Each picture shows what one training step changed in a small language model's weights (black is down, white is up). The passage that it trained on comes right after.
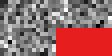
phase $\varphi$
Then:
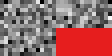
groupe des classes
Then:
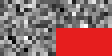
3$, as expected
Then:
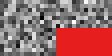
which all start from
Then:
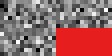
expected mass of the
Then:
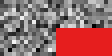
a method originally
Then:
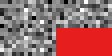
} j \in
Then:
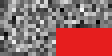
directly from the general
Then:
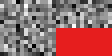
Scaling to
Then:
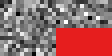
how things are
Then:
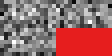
of the shear
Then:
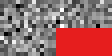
Furthermore, the
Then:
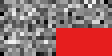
of a finite index
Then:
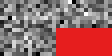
$r$ on
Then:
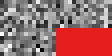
an explicit bound on
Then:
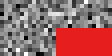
All measurements presented
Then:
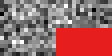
of the origin.
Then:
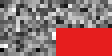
this case the
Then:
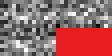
the VPP in
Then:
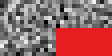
components and one of
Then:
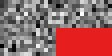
results across numerous
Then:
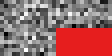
to the independent
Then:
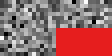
by the fact that
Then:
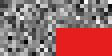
as depicted
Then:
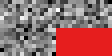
(see Sun
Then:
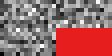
of subhalo
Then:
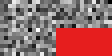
nature of physical
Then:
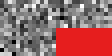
from expressions
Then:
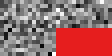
the brane).
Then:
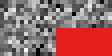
our main results,
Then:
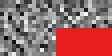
L$, where
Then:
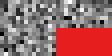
independent functions on
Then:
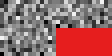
particles are mixed
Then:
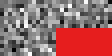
The latter has
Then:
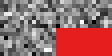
a detailed experimental
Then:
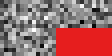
the first operation
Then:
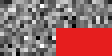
it is possible to
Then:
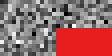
isotopy can
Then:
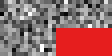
of Lie algebra
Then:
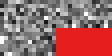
free: Because
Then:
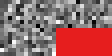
stability properties are
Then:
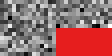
is the calculated total
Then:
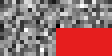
that result in an
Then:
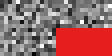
tadpole diagram
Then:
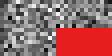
same cost of
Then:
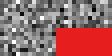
mixing times
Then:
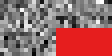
This is due to
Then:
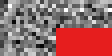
embedded in
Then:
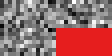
that \bas
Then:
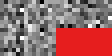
Since $f$
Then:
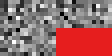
terms of the Hamiltonian
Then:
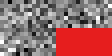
1. Introduction
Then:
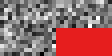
$A$ is
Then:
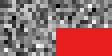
by symmetry,
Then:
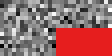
this fact does not
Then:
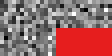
comparison with new independent
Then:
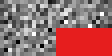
is a sufficient
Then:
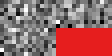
conditions are shown in
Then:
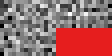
in one to
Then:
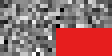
the only relevant
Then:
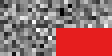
the approximate solution
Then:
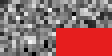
presence of channel
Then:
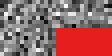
clusters and
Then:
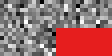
Then $j \,
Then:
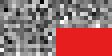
not use {\bf
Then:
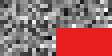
the derivatives of
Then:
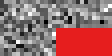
of hypothesis
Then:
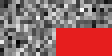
model. In
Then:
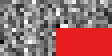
Because of the
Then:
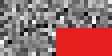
a change of coordinates
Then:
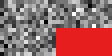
are considered as
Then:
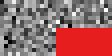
now are ready
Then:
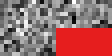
We just saw
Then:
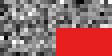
of the Higgs
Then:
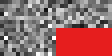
be the limit of
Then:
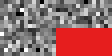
Since current quantum
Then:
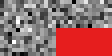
show that within the
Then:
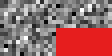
scales, as
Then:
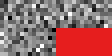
angular size of the
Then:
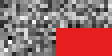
the very concept
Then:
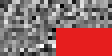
respond to
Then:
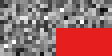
the perturbation
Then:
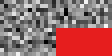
to make it satisfy
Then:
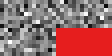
+ h \alpha
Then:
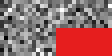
in modern
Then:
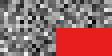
relaying technique
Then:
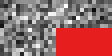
the background. The
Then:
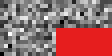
the number of such
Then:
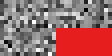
a vector space with
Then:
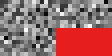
require a significant
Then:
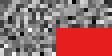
so that it remains
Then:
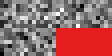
the small scale
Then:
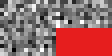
emission comes
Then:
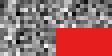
space $\mathbb
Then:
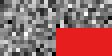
also marks an
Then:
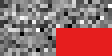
the reconstruction
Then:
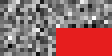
terminal among
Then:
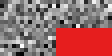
compatible with
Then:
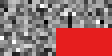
essential in the optimization
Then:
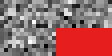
a function of the
